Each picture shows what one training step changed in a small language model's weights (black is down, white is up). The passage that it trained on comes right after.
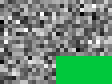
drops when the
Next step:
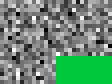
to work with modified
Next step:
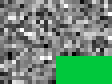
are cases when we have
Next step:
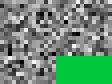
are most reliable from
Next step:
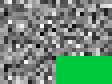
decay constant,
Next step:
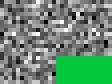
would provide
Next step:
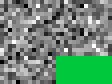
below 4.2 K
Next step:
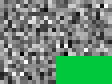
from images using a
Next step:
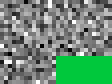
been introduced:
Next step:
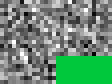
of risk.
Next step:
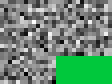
suffering from
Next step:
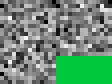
an electron in the
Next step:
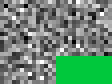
each SHG stage
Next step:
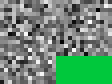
of widespread
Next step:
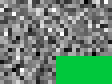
(including third
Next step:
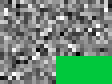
which some spins such as
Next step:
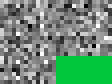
odd solid,
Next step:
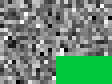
Explorer is
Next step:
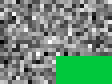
the absence of
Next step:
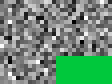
light beam is
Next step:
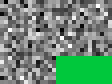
el campo del
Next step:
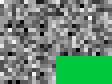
de contribuir com a
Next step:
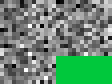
ومن ثم
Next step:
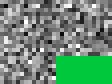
\eeqn and the energy
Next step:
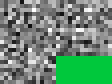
of magnetic flux
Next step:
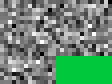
peso vivo
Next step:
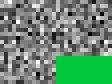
barg soni,
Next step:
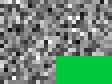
have positive or/and
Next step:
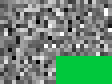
object (center), the
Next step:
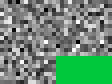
mumkin –
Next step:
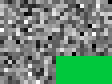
giant (II)
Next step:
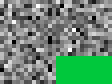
população que
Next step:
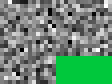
planeja ações
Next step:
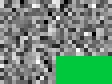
quantum measurement act.
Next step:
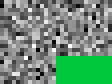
In this respect,
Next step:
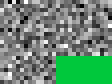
direction $k$ we
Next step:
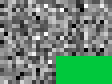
PCS podem
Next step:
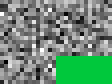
de professionnels
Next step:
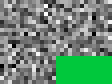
the Mn moments
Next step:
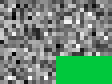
o‘sh uchun
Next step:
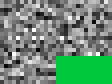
are dense in the
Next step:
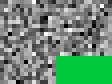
acordos junto
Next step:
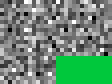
side of Eq.
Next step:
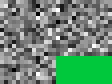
прямых и
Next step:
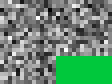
ana eğilim
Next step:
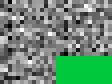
we have shown that the
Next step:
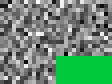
now functionals of the
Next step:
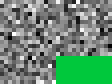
and spin-spin
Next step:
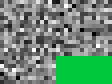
but also for the second,
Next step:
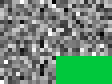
indicate that only about
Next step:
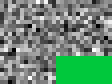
como a respiração
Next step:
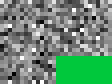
= \lfloor
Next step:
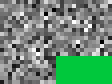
va ijtimoiy
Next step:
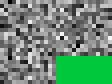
particularly significant when
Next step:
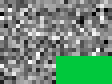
linear system for the
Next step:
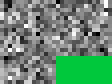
куч энг
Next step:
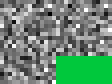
parâmetros estão
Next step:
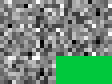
input induces the
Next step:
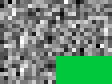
high ionizations,
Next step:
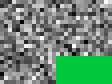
\, 1 \lesssim
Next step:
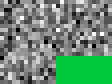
mixing time can be
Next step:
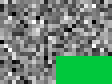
be identified as
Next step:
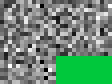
maximal in the
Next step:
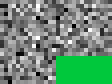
LDP over the
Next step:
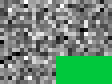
on $CP$
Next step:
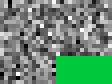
los fundamentos de
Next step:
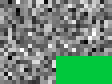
and leptons. The
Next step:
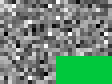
apenas para serem
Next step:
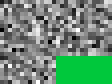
quantum information should be
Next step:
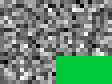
National Natural
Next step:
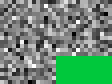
number of starburst
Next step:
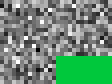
metallicity grid
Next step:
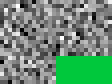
the cSNR
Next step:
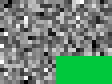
ilegal de
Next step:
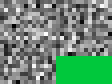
obtained at the ESO
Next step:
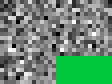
h - \half
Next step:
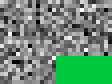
cada vez mais
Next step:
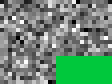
ҳам кенг
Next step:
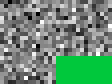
hôte de
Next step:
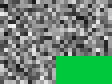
entanglement entropy
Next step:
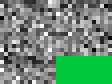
інше, а
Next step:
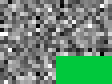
/ Espresso.
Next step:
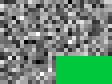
water temperature,
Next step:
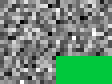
1$, the GR form
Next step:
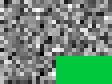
rumores y
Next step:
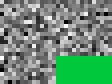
de compreender o
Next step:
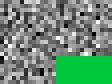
of galaxies is
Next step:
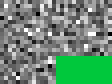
presumably be
